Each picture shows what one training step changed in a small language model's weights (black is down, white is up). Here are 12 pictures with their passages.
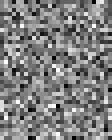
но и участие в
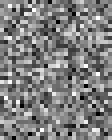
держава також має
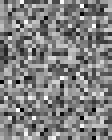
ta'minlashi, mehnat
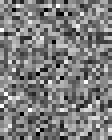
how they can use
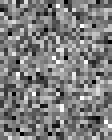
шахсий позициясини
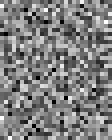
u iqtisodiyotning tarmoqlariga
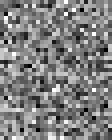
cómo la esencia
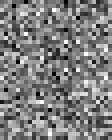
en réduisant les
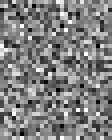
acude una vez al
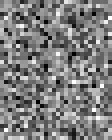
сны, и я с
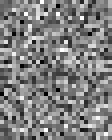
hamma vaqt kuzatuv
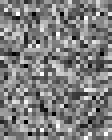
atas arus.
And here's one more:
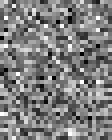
с образа всё то
